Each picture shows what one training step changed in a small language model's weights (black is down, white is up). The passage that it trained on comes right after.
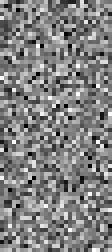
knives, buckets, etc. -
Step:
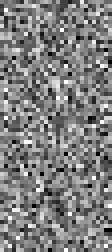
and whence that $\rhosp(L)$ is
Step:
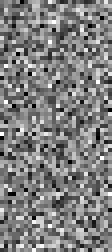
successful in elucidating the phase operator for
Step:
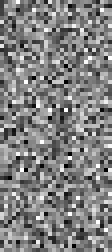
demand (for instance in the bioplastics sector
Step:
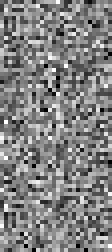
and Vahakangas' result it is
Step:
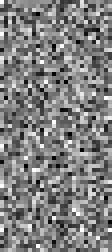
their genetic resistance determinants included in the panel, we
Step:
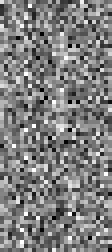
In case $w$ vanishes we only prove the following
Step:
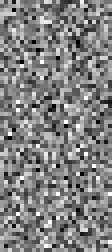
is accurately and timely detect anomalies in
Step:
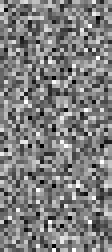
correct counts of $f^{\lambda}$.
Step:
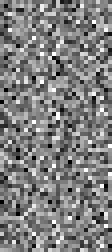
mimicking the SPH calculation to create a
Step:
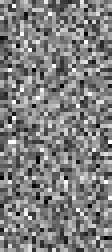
disease recurrence, death, unacceptable
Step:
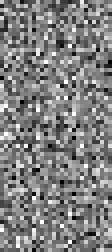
of $s$ if there exists a string
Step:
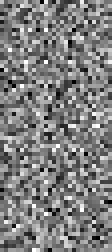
cases 27 (7.76%) followed by
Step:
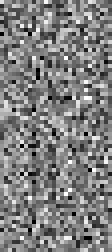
system of the combination of the graphs $\bf
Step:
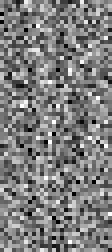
buildings, they need to be generalizable. In
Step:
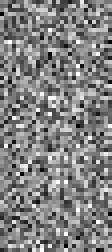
or Go, which are executed by a
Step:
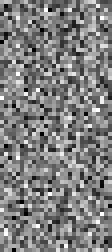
\end{equation} For more such series deduced
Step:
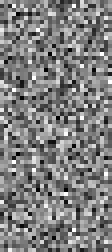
significant digits do not affect the indicated accuracy of the
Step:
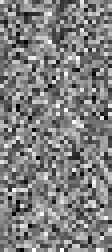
investment from large drawdowns. Of
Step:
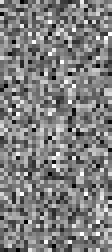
of $f_{m}$ is a smooth projective surface
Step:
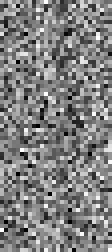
analysis did not support. Our PCGs enable
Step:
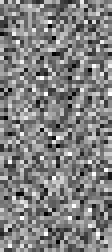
endanger the QRNG security.
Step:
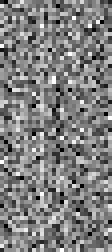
Biotechnological studies on capsicum
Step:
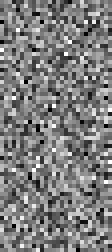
With increasing temperature, the zero bias value becomes significantly
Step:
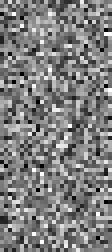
here as the maximum time after a particle hit the
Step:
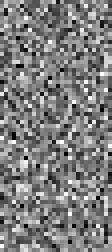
we see that $\gamma(m) = m
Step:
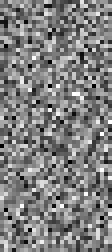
test. The variables of the questionnaire were
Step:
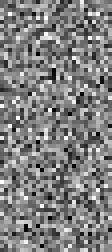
entropic potential has been extensively used over the
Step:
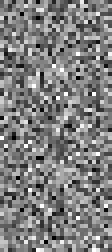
``10 blue links'', we see the demand
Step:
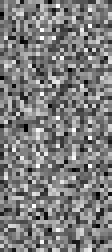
overall divergences of the bubble graph.
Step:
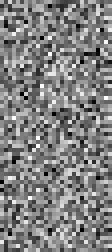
the storyboard. At this stage, it
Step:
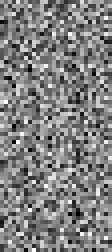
time intended to be estimated is shorter (cases
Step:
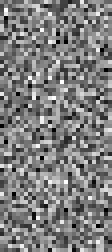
and show, as a collorary, that when
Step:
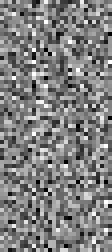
coupling between the transverse and the longitudinal motion during the
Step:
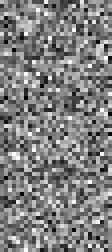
Toriola, A.L.,
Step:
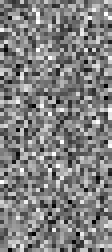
Intended Audience The tutorial
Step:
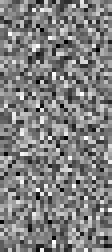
been shown to influence the clinical course of mental
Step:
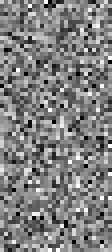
be significantly modified by close encounters with other
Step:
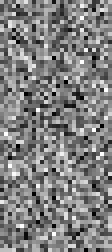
reliability challenges for system operators. For instance,
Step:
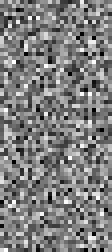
to quasi static loading conditions have been studied
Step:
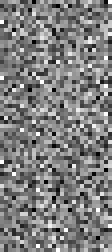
myocardial fenestrations. In
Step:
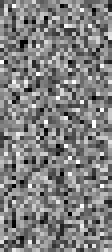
sets (INs or SVNss)
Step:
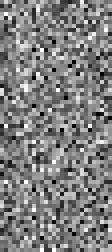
Lymphadenitis 77
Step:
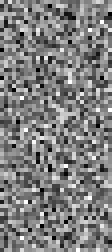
the general rules of the dispersion of the GSR
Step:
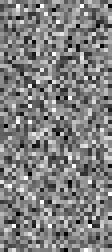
hold if we slightly restrict the class of drawings
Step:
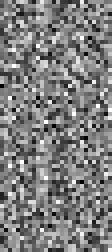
behavior under diverse conditions[17], [18],
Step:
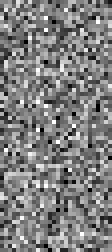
deterministic and stochastic frameworks, which elucidate
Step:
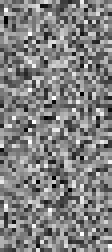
and education regarding the disease was provided whereas the control group
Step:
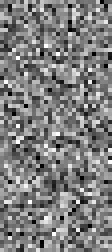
the best strategy, {\em i.e.} the
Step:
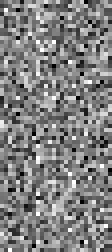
and MusicXML files for scores.
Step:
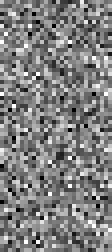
mass $M_0$ is not trivial and
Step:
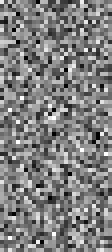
high accuracy is of interest, so special relativity must
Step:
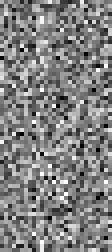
on bismaleimide/carbon fiber
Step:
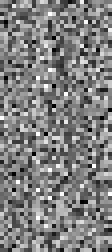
substrate for microbial oxidation in the
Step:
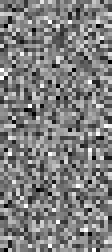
objective value has not changed significantly when compared to the
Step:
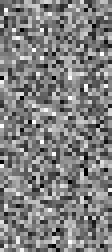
and its Relation with Cut-Out After
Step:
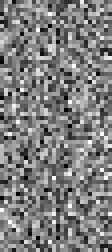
which are representative examples of the PC functionals.
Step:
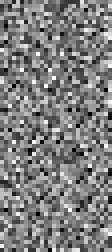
a single waveform for the readout. The
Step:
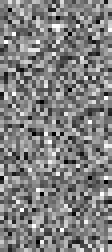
determine the frequency of renal dysfunctions in patients
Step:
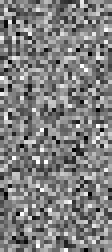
universities of technology. As a result of
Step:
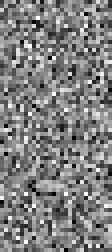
$G=K$, a compact connected abelian
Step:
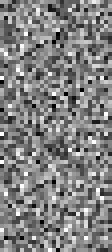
GM in the South Karnataka
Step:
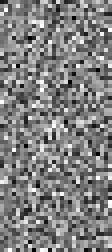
uptake. The main reason adduced by
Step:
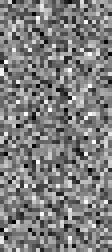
homogeneity}. Moreover, we can consider the germ
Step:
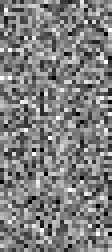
and a central limit theorem for the Markov operator.
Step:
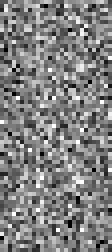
insects and water. *Bacillus
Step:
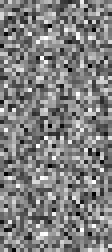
can be used to create e-government systems
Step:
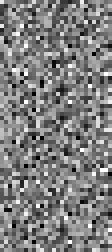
The Berry curvature remains locally finite near the gap
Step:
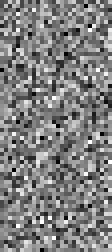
e.g. a prism with a
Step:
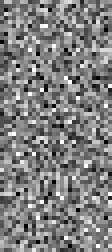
\mathbf{f}_N^\ell +
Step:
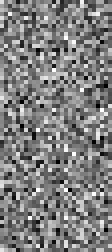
industries are interested in using remotely controlled
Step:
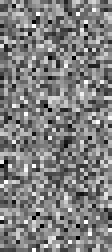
of superparamagnetic Ni particles, which
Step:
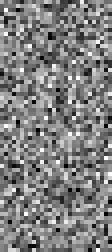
and $\Delta_{\lam}(\bm k)$ is a
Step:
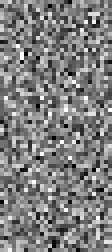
With the isomorphism $\tau_{n-1}(\Omega
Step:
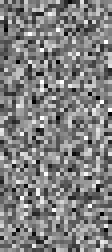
its adjective form “g'amgin”
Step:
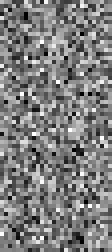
stakeholders or researchers. MAIL has received funding from
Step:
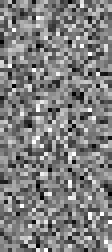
pathology. Thereby our case highlights the importance
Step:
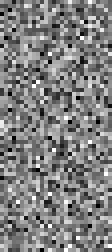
gravity, this is much less the case in quantum
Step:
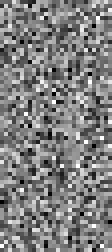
mean propagation speed of smoldering and mean
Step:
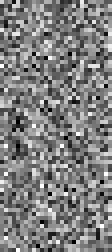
a system from the RKKY to the
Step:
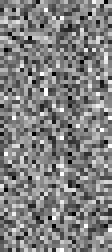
be distinguished in the C 1s core level.
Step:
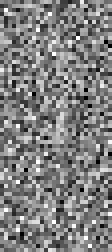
and sky bundle are illuminated by the same
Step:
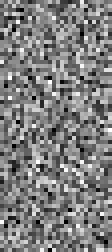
to a second fit, in which their mass dependence is
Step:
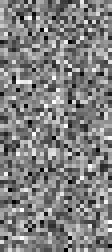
$(P)$ dependence of the in-medium splitting
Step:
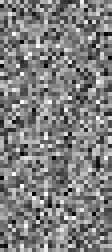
optimisation problem accounts for the gas and power system
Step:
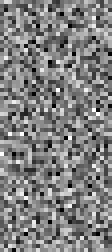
\quad $\diamond $ \medskip Consider a linear order
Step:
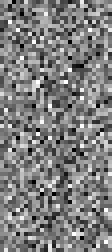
strong gravitational field. The first discovered SMBH was
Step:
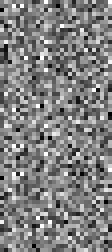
big data scenarios using distributed frameworks analysis.
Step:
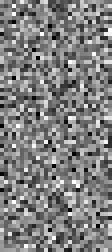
threshold value (reer_gr)
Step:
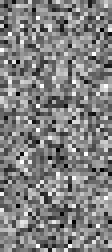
B}_j$, points $x^j\in
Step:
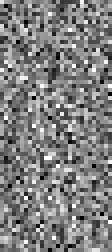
To say that {\em functions} are intensive quantities
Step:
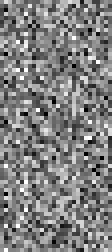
\bibinfo {author} {Z.~H.
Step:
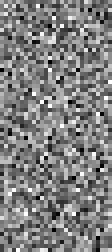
what happens to the ``right'' of
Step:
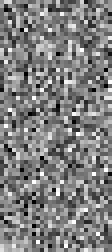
\cite{OV} on Cartier transform
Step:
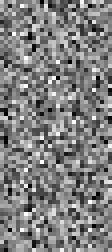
34.9 Thiamethoxam
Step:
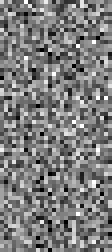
users compared to other areas of the website. Figure
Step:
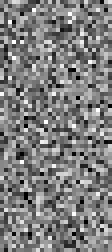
of HER2-positive predictions. The median
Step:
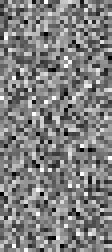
case and the minimization must be done in order to
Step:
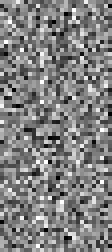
stress cracks in galvanized steel
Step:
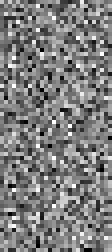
to demonstrate the accuracy of the approximation, we plot
